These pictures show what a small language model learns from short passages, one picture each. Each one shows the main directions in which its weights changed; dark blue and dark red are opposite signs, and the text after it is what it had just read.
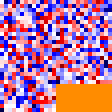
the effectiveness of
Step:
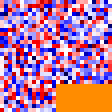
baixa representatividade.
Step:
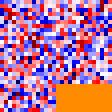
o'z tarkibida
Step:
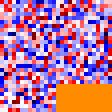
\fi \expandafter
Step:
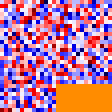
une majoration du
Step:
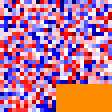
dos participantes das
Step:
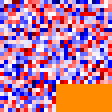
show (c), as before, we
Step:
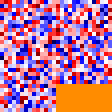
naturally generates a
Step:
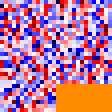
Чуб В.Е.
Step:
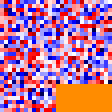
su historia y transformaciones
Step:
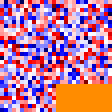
tidak selalu
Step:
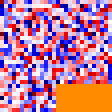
за оценяване на
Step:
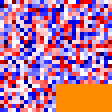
meu caminho.
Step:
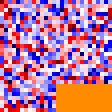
este lenguaje de
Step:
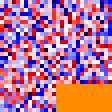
a doença vascular
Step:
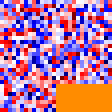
de beteekenis van den
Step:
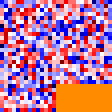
activitate al CBN,
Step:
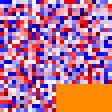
of a point~$B$ such that
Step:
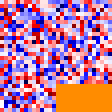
for all $C\in {\mathfrak
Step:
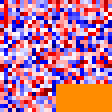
на привлечение
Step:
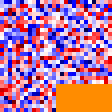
of free noncommutative
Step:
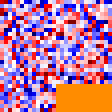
turli bosqichlarda
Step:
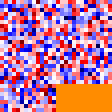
a un fenómeno
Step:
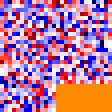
\begin{remark}\rm The
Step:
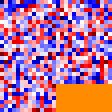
overweging zullen
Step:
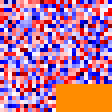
A Lei nº
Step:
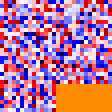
$k$-th moment of
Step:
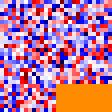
aos seus portadores.
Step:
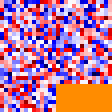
For any given $c \in
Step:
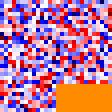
immune responses /
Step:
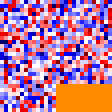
аллома ҳам
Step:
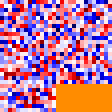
2$ such that $p_d =
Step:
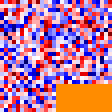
only consider the case $K \geq
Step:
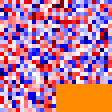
do Nascimento,
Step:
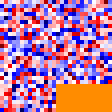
there is another semistable
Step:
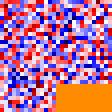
if it is stationary under the
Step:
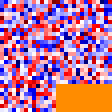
B^3}$ is obtained by
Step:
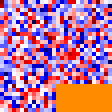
whenever $$ (1+\delta)
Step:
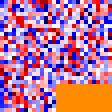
teng huquqli
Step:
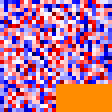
on the equivalence classes.
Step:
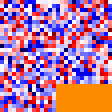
where $ p\in P, \
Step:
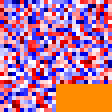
are also given. Key
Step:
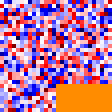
solution of $x(t)$
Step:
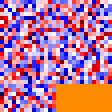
$\Omega^{\square}$ be a
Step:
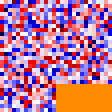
виконання трудових
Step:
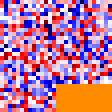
образом. При
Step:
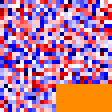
Pirniyazov Q.,
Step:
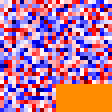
Apply $(b)$ to see that
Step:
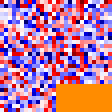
диабетом -
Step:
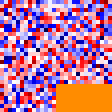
«parametrlar» dialog
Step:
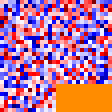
have the first possibility, then
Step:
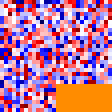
instrumen pada
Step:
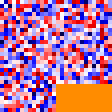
– inson uchun” degan
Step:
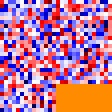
интенсивности в
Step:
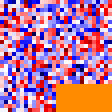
$\widetilde{N}$ of the operator
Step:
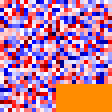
них. Для
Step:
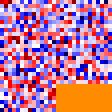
of contagiousness and
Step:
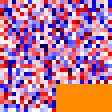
yozilishini aniq
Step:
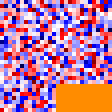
Of course such a
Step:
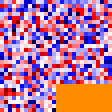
in vertex algebra theory (see
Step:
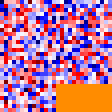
arról, amikor
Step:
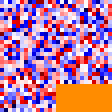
\ref{CNS}, this implies
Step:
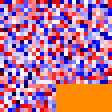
algebra controlling deformations of
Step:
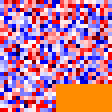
can also be presented as a
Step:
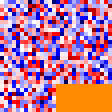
texnikası –
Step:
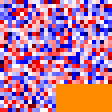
penalizar desvios
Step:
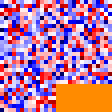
yerine belli bir
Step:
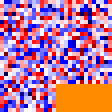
of the independence complex of
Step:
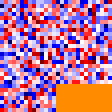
objectives with this paper,
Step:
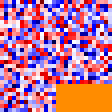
raqobat va kapital
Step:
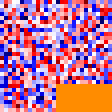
The indecomposable projective
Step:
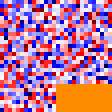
suas análises
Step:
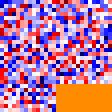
of skewness} of
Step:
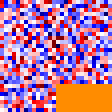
имена собственные,
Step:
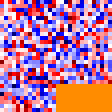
adueñado también
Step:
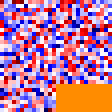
Section 2, by proving the following
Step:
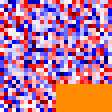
on $X$ of the graded
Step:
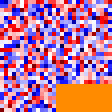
invasiva e preservano il
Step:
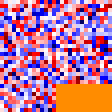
faollashtirish uchun
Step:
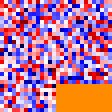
of website-induced
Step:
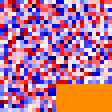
is a bisection of sequence
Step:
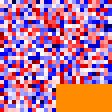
Grassmannian of a
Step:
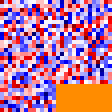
the multi-subdomain case for
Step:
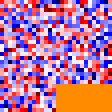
map $\omega :H^{\omega
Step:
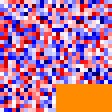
tentações. A fé
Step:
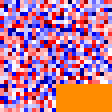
потоці. Це
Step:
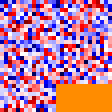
a statement usually
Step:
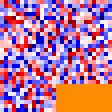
representación simbólica del
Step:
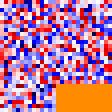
défis multiples,
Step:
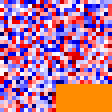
adulta en Figura 1.
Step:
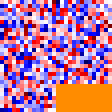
harakatchan bir
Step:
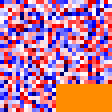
permite vivenciar o
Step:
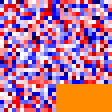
انا کی فنا
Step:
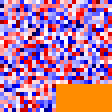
further negating
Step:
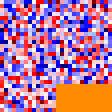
space $\Gamma \backslash G$
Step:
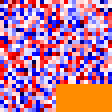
already a sufficient condition
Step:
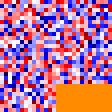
the conformal structure. We
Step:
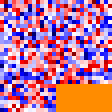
rational polyhedral
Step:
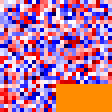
taking into account that
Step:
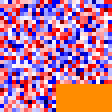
$\epsilon$ corresponds to a
